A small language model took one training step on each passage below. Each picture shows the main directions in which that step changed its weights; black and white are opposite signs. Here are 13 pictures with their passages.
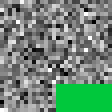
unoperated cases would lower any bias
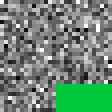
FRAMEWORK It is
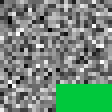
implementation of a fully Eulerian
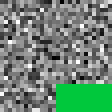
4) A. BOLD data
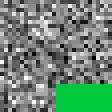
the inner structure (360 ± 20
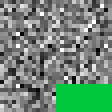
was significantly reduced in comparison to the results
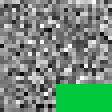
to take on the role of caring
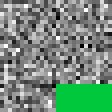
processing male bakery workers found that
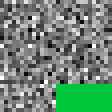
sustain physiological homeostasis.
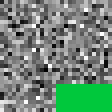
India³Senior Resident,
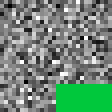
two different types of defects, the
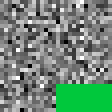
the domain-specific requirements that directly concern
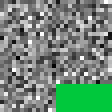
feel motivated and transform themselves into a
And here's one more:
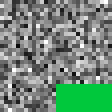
Indonesia. This research uses a quantitative approach
